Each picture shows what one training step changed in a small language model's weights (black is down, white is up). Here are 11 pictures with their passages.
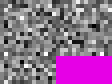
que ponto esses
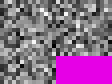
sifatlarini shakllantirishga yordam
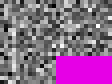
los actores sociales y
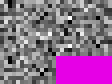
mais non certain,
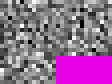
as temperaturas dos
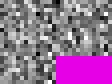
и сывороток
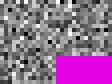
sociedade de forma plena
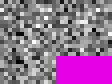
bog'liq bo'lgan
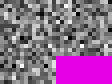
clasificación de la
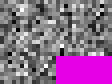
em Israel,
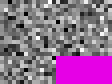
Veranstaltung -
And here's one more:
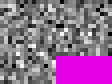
y seguimiento de las
